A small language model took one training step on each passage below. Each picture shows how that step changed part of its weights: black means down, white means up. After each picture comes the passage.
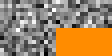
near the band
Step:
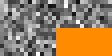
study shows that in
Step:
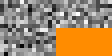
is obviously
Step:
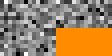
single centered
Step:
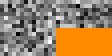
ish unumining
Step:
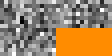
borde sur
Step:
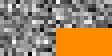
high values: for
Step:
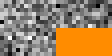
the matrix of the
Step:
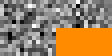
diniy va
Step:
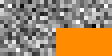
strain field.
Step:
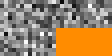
of the configurations
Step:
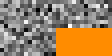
time averages
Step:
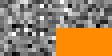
between currents
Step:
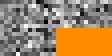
o uso de
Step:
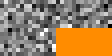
of $U >
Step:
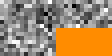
combining the momentum
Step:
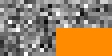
o (ii)
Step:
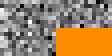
y procesos
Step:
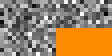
it satisfies
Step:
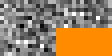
und dem der
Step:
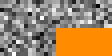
long as the dark
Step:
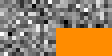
optics systems.
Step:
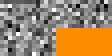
six out of
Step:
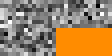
en función de
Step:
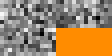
a analizar
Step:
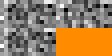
Institute of
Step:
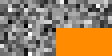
lattice vectors,
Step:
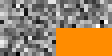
an object
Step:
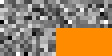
fixed point and an
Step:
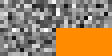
of facilities
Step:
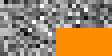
be explained
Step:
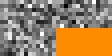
interface. At
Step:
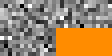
tiene una
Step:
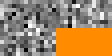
не мають
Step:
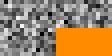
ill defined sum of
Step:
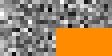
el aula de
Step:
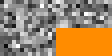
heating, but
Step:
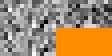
proportional to
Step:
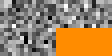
show that an
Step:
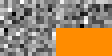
A unidade
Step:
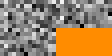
of topological
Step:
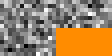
and energy, which
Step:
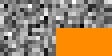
spin 2 fields and
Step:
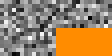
were fitted with
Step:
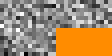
is the spin
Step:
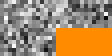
demonstrated in
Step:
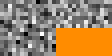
we construct a
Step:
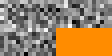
daughter particles
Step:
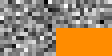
state in the
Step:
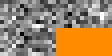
es usado para
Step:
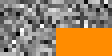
spaxels of
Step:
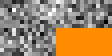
across pure
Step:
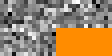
\nonumber \\
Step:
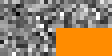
Web of Science
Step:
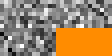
and importance of
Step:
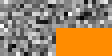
for cosmological
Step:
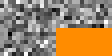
nuclear radius.
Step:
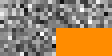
a whole range
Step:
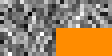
respectively defined by
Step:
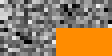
la Rifa
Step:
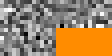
probability for a
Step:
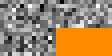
kSZ signal
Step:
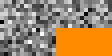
the details of
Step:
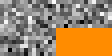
are obtained, one
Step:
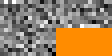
usuarios son
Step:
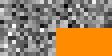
available. In
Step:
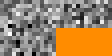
Qu, B.
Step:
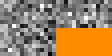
importancia de
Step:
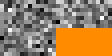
their radii
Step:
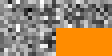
da escola
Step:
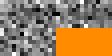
estudo das
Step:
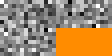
neutrino physics
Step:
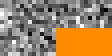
de personas
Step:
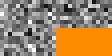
se presenta con
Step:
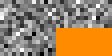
data visual
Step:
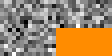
and 14) gives
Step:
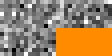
Ancak bu
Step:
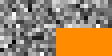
una seconda
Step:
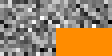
as well as the
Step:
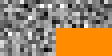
convert to
